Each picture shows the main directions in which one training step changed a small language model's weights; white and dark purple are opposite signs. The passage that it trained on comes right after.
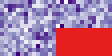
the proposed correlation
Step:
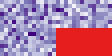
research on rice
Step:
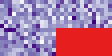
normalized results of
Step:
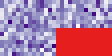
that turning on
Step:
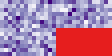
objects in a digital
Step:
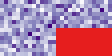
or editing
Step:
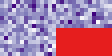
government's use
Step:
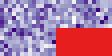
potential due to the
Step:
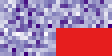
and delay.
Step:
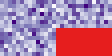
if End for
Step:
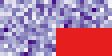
of the present study
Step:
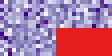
bound. The smaller
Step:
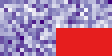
a production system is
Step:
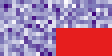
як орган
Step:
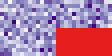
configurations and
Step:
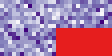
by others
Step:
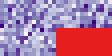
referred to
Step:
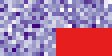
entre la Loi
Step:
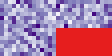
provide a strong
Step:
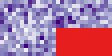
the gauge potential,
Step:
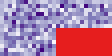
and $Q$
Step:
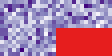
the rotation
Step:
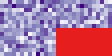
is true only
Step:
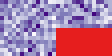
spectra and C,
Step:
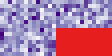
the 14 TeV
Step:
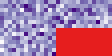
ise dini
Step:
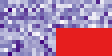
particularly in
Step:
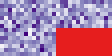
práticas da
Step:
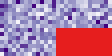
you have any
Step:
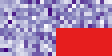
assessed in
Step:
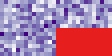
The smallest value
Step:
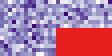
exploratory research
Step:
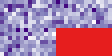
the quantum correction
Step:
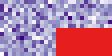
strongly correlated
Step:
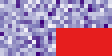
aspects such
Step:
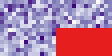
the edge of
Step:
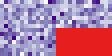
illustrate the velocity
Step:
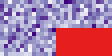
large negative formation
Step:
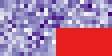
by mixing
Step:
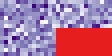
та код
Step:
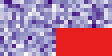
bilish va
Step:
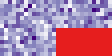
todas as
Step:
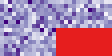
necessary to compute
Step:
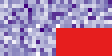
but with the respect
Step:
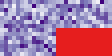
(Figure 4).
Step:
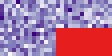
be determined,
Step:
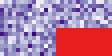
in making
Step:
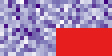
first-order methods
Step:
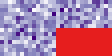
west. Since
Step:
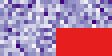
for asymptotically
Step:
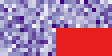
Communication and
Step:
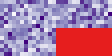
characterize the strength
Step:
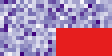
could be explained
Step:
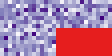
desafio social
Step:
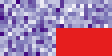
be seen that the
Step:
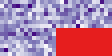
for stars in the
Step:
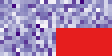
analysis -- Atomic
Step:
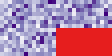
parameterization of
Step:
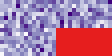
1 GBR
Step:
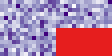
3, skor
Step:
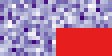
Thus the mixture
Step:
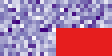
heating was
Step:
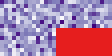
que ponen
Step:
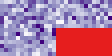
may already
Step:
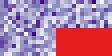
com outras
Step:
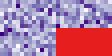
2 times a
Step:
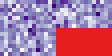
etanol e
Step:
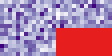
in a sector
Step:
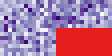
respectively, is increased
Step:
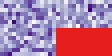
integration problems.
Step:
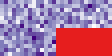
given by,
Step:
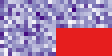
simple extended
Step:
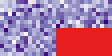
$\sigma =
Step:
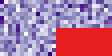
is pumped
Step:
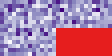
the $N$
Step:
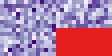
the robot
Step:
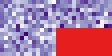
field magnitude
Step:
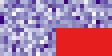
itself is
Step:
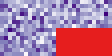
majority of
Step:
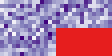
the leaves
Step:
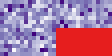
the reforms
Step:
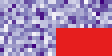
main contributions can
